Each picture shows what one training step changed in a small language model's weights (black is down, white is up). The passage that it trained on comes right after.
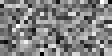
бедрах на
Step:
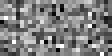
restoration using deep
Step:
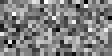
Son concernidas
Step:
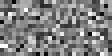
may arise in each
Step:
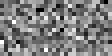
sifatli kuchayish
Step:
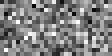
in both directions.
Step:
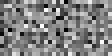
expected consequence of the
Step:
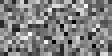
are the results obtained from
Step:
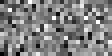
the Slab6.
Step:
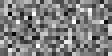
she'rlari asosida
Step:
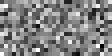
den Bergh,
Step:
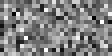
power level of the
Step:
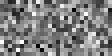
range of biological
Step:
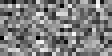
va yuqori nafas
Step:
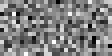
CAR menjadi
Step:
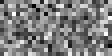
piezo actuator
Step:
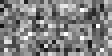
it was shown that small
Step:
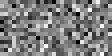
tidak mengalami
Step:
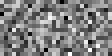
згідно з
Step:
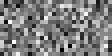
peaks in the
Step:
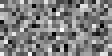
have done actual
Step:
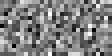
be the reason for the
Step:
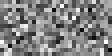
symmetries as the geometry
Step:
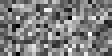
we are orders of
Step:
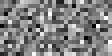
be the slightest mass
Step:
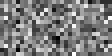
hayotdagi ahamiyati
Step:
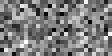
na presente pesquisa.
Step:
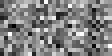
Prof. Dr.
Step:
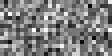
using modelfits to
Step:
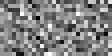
for PW for a
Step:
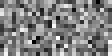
number of thicker
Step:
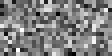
aquéllos en
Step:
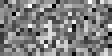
fostering natural
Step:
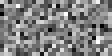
и Вука
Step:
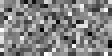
local DOS at
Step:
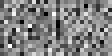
energy density per unit mass
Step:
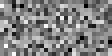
angle & Notes
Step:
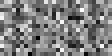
here will provide more
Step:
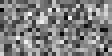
penală la
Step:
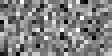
the centroid speed
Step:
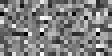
dinamizar la
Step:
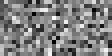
segments that store
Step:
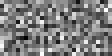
машины и
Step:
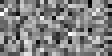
average, equivalent to a
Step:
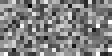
which implies that a
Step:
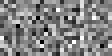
of channels across 25
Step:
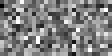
spin. This is a
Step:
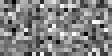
про досліджуваних
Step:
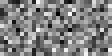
e daí que
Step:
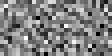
The chosen value of
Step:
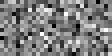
A Healthy
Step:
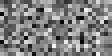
web, even at
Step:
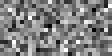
de qualquer tipo
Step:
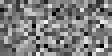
целей? 6)
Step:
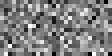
with resting on
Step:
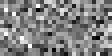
un alt fel de
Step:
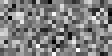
ishlarni baholash uchun keng
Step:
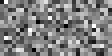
acceso. Las
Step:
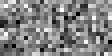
check the consistency of
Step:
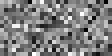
with the quasiparticle
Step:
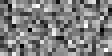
libro del cual no
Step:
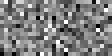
powerful probe of
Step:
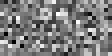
annealing reduced
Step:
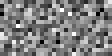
и разработки»
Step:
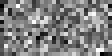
variance is given by
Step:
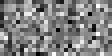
cases we selected a smaller
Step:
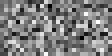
tashqi siyosatida
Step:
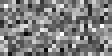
fluid in which the molecular
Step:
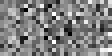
en gran medida a
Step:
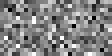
of the plasma is
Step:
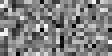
the Department of
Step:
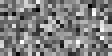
After manual
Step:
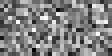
rope heated by
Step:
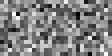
para tener un
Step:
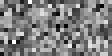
concept care ia în
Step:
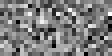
apresentação do projeto
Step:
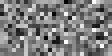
шакл ва
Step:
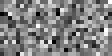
legítimos del
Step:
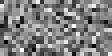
the main text. It
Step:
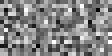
complete absence of systematic
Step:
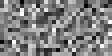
de tácito
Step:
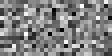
involves a propagator
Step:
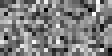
(the target time plus
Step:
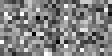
sanitarie in
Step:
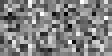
de abril de
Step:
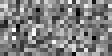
time step satisfies the
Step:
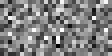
declaration of
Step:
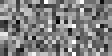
study the temperature dependence of
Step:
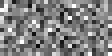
\mid \beta
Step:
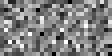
e redução do
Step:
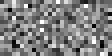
$\sigma$ and two
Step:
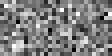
учебном процессе,
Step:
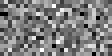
kifoya qilganni
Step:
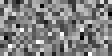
focuses on the
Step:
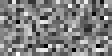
что обеспечивает
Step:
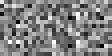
пути на
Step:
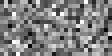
distribuzione dei
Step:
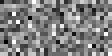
feliz, desde
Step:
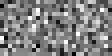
existence of the
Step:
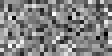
second DW sideband
